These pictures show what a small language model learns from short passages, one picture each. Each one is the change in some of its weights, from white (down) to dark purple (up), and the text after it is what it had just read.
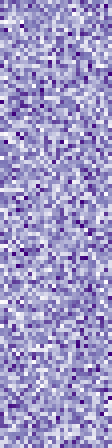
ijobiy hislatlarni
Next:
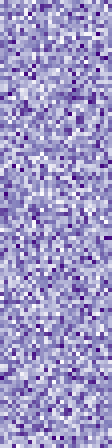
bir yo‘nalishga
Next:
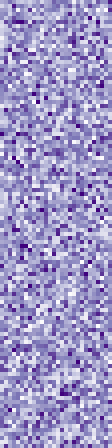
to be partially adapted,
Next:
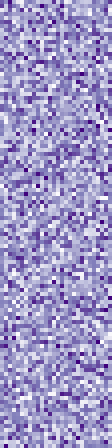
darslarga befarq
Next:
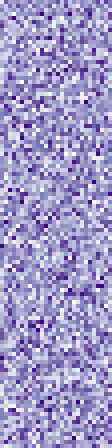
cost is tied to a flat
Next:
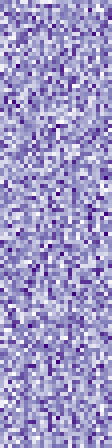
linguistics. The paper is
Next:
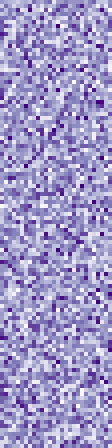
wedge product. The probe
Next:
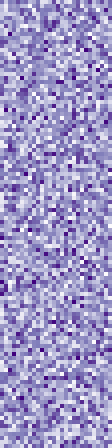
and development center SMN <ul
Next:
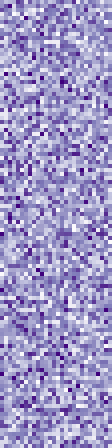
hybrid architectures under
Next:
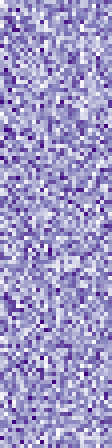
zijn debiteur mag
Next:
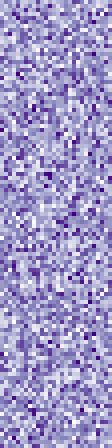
is numerically more stable than
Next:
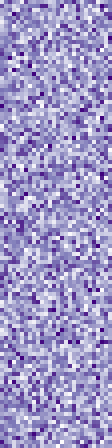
noise artifacts and
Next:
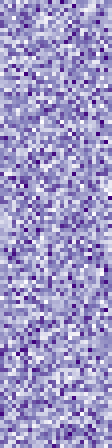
malarial fever, hair
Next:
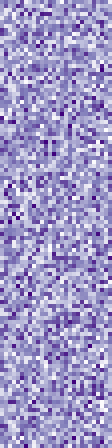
type of integral that yields a
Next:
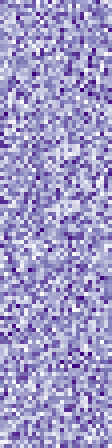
the table the values extracted at the
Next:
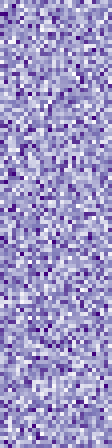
flow and global polarization in
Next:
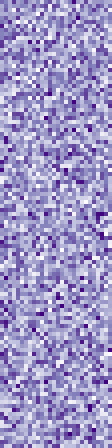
c c c } \hline Model &
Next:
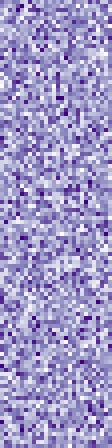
link and cut operations are used to
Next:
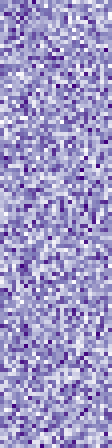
reflexão retorna ao
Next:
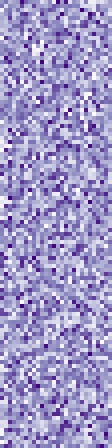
IV and the wavelength
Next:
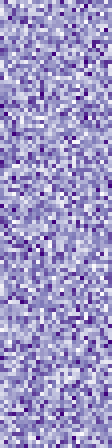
role of peer-review within the
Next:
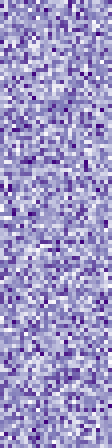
with the measurements. This is the case for
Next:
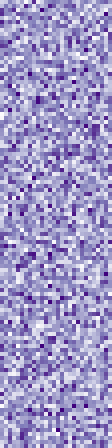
maioria das religiões
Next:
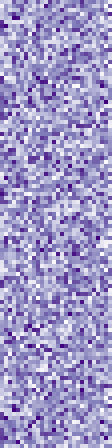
\\ \hline \end{tabular}
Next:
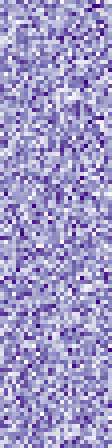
data for complex vs. simple
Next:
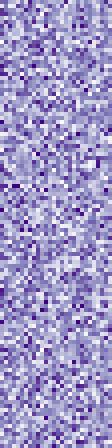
CITATION Swiss
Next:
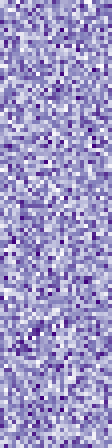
asoslarda ishlab
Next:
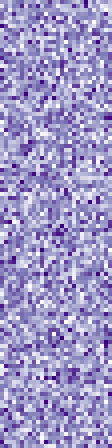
actores diversos. - La
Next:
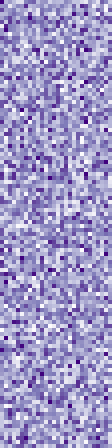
high prevalence of anaemia in
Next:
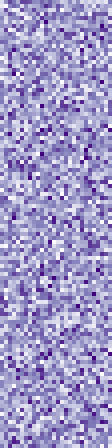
ishlashga qaratilgan
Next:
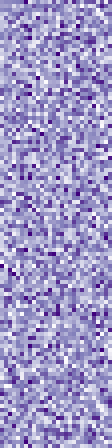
satisfaction. The study of
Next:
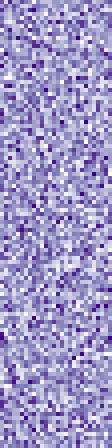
data The Swiss Target
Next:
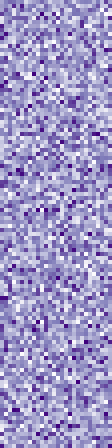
(BSI) является
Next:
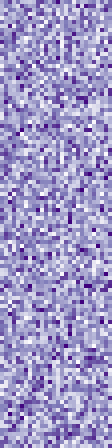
como uma solução energética
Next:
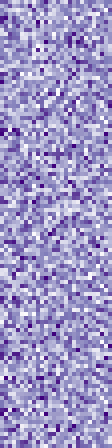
increases, and the CI/CO
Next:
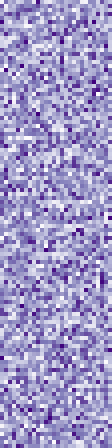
working medium of a linear
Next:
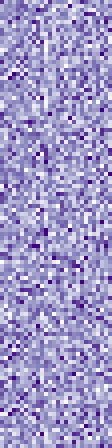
завжди будуть
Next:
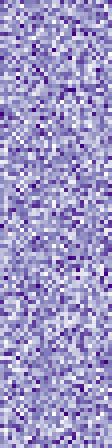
o‘z farzandlarining
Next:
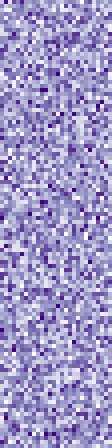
survive. In [5] it is
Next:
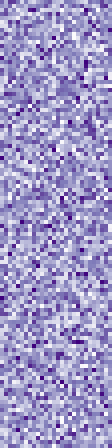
Klasik Türk
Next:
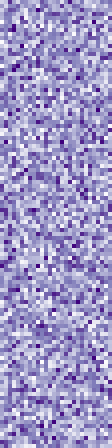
bilan yuritilgan.
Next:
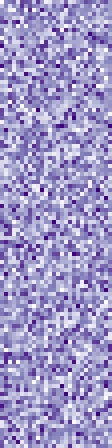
lack of two-body
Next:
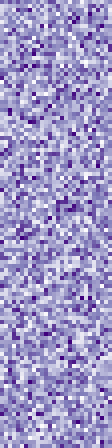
stations. However, the vast
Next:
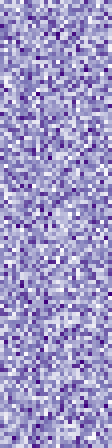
for Disease Control and
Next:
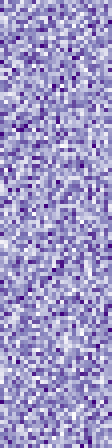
a las buenas prácticas
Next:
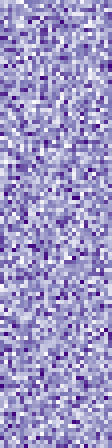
in precipitation on northern
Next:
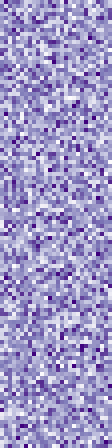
[26-28]. Powdered material
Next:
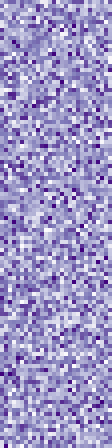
Follow-up HRCT
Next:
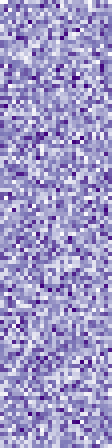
for using collaborative learning in
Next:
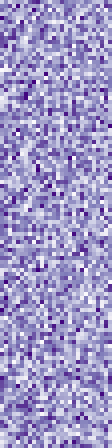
medicine department for various
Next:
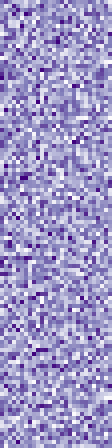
provided to the data in case of any
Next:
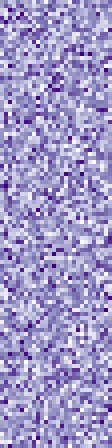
of both {\it Version A} and
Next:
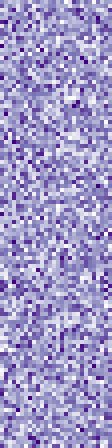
zones, they reported were
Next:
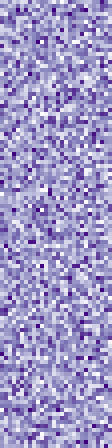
Боковеньки” //
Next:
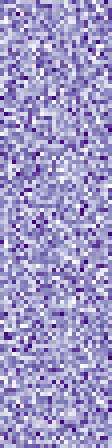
Jahon Turistik
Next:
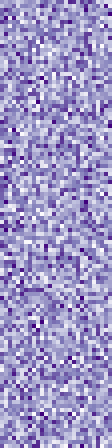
would like to thank RXTE
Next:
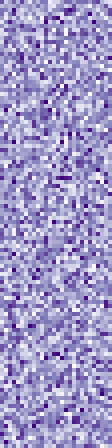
the 19 possible high redshift
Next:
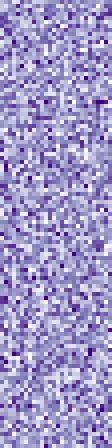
\infty$. Hence, as
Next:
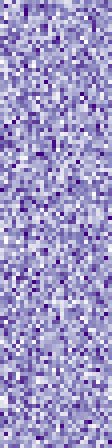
mencionado anteriormente,
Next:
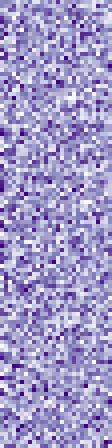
Varian, Hal R. The
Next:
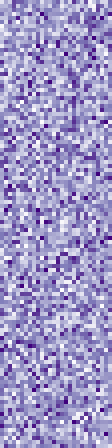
CNN model instead of using a
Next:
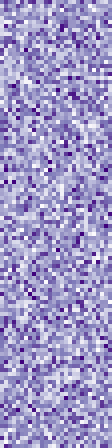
direction. Keywords:
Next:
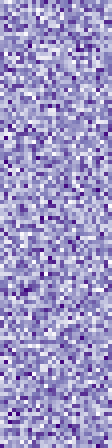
crisis group's WBC
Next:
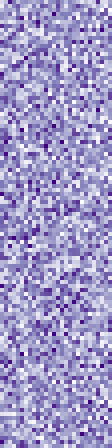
bilan eslanadi.
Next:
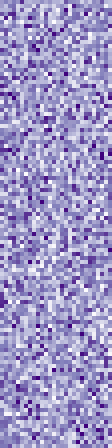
hematológicos en los dos
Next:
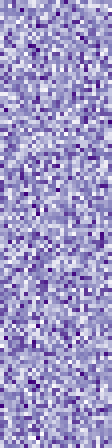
that they lead to non-trivial
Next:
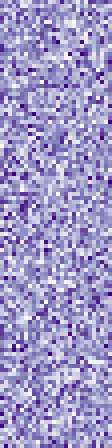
interesting alternative as it provides
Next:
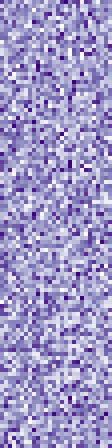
mountain ranges (or their
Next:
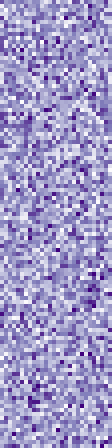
approximation, one can take the
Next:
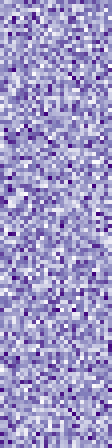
covered in WP2 (also
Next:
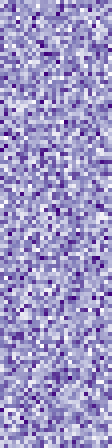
pits}\noindent First, the
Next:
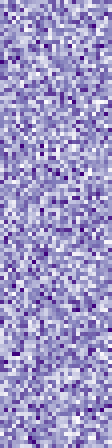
\caption{Nonlinear model results}
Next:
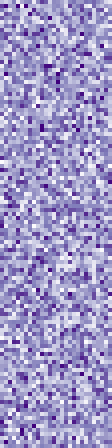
for reference and validation. The
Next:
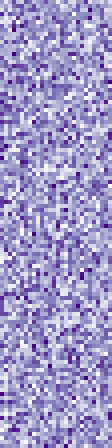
melding te maken.
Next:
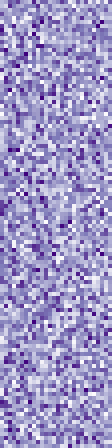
and newborns in these regions
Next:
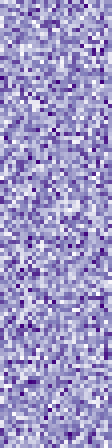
$\sigma$. In this sense, it is
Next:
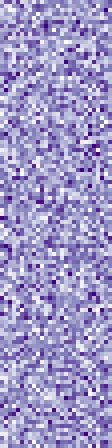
panel: dimerized
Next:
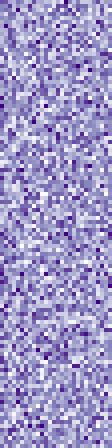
across a wide age range,
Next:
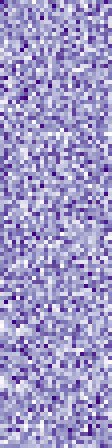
application can enhance root
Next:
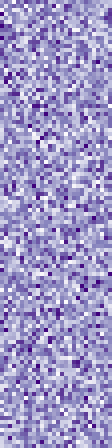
total outcome of the instructive
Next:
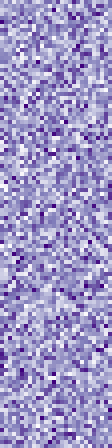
, Pierre. "La
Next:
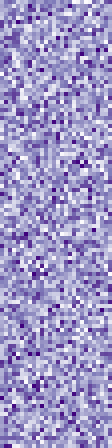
começo da década
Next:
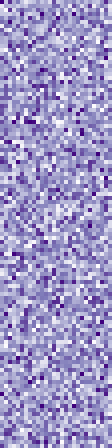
attenuation, we use the relation
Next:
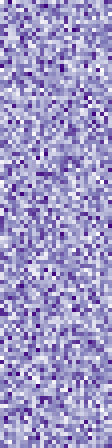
and the safety of topical
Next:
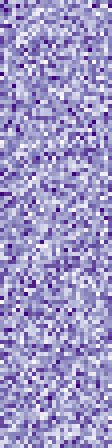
differ significantly. examined 10 days
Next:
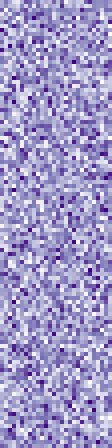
al lettore attento
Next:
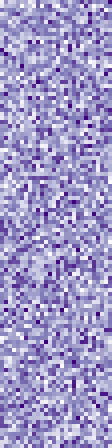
"Gender divide"
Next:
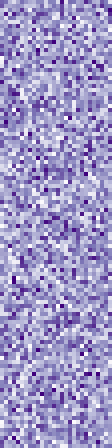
include emotions into machine
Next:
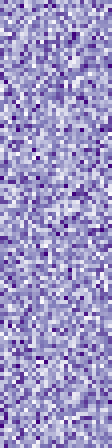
services such as Network as a
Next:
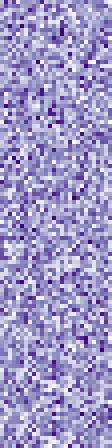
but it cannot separate state
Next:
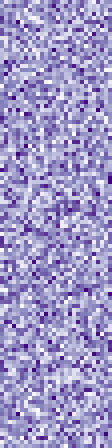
sources. The leak is only bright
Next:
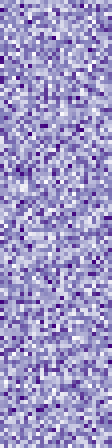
- Navarro, G. M.,
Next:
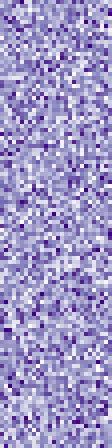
WF}. The parameters $v_\pm$
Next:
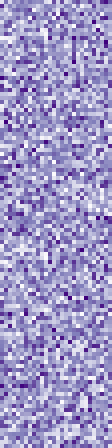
the curved full line; at higher
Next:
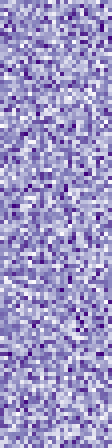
misericórdia na
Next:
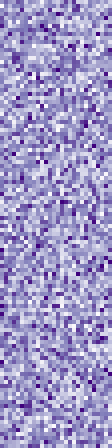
dos indivíduos geneticamente
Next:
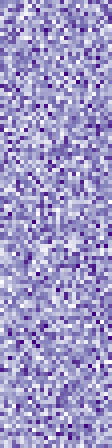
put constraints on acceptable values
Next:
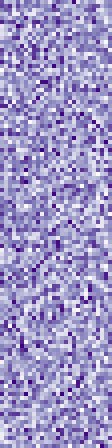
simulates the eye and the
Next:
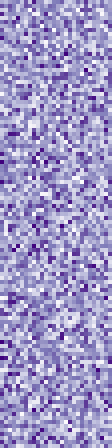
from precursor molecules
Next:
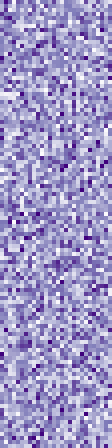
was optimized to avoid
